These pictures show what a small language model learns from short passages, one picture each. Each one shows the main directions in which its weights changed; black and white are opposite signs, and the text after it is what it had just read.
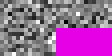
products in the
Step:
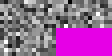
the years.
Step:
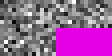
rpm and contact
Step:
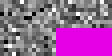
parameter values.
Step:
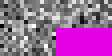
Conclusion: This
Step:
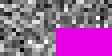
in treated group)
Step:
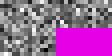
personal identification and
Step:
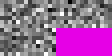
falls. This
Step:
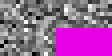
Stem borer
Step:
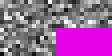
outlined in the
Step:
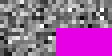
conditions, such as
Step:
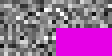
There are various advantages
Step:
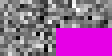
sessions of
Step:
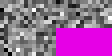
assay, the antioxidant
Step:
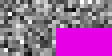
module to the
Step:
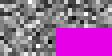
in the form of
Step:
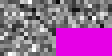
training according to corporate
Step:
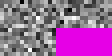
feedback elements, because
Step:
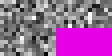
of histological control
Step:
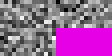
our opinion, this
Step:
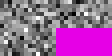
documentation is located
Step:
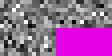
Acceptance Test
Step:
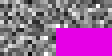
an educational institution in
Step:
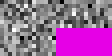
improving accessibility and
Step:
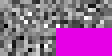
detecting five fundamental
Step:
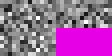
impact on human health
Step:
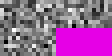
and expression. The
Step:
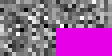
resist different levels
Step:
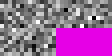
a physiological state of
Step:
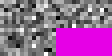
of enzyme
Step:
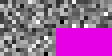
a significant influence on
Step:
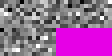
tests are divided into
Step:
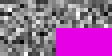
after the acute symptoms
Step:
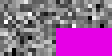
weeks of delivery
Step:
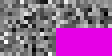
absorption (1,
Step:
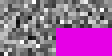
COVID-19 pandemic
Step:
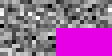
Subsequently, the
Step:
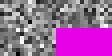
at red shift
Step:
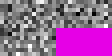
excess wet season
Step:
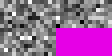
exchange between virtual
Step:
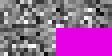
presentation detailing their
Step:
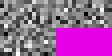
leaving most patients
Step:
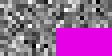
short enough to avoid
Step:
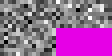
weight of each
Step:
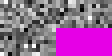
the anions should
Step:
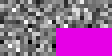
We emphasize
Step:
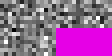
conditions. Of the
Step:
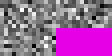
fairly positive.
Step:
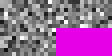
encouraged to offer
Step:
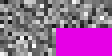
the draft of
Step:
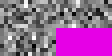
linked by road with
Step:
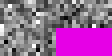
as clinical gender bias
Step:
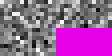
proposed to reduce the
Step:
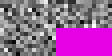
complications and even
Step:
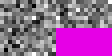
of a tracked
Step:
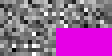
planes and may
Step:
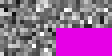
and number of
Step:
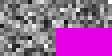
Recent commercial AR
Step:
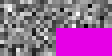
severity factor for
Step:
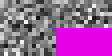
University Data Protection
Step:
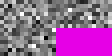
mean scores were
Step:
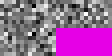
of the respondents
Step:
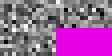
catch fish.
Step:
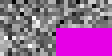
collected were analyzed using
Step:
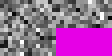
application to battery
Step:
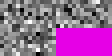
The mesophases
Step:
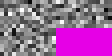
knowledge in this regard
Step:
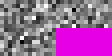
of MASF
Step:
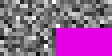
forming particle.
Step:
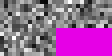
transient dry
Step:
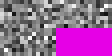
patterns and the variability
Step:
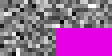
is relatively bright
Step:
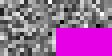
presented to the
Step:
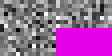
provide excellent diagnostic
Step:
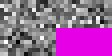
and brand identity
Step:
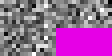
of jointly acquired
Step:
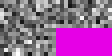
and further allows it
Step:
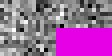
and Transform All
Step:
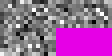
ion intercalating
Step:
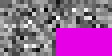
inflammation limited
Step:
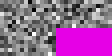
angle between the
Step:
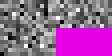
such that:
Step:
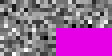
Y \wedge
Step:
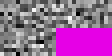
machine learning;
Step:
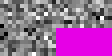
dermatitis Article
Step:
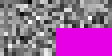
large number of
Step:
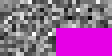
operation of the
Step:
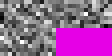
The study targets the
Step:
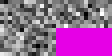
the end of June
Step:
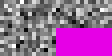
ranges; elevations
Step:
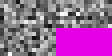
that attacked social
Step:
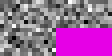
User profiling
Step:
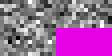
in the food industry
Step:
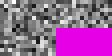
3 of 5 round
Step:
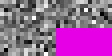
of light, and
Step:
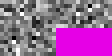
were transformed by
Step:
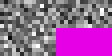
the load control simulation
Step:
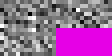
helping employees develop
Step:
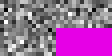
cases 1 and 2
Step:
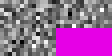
are affected by
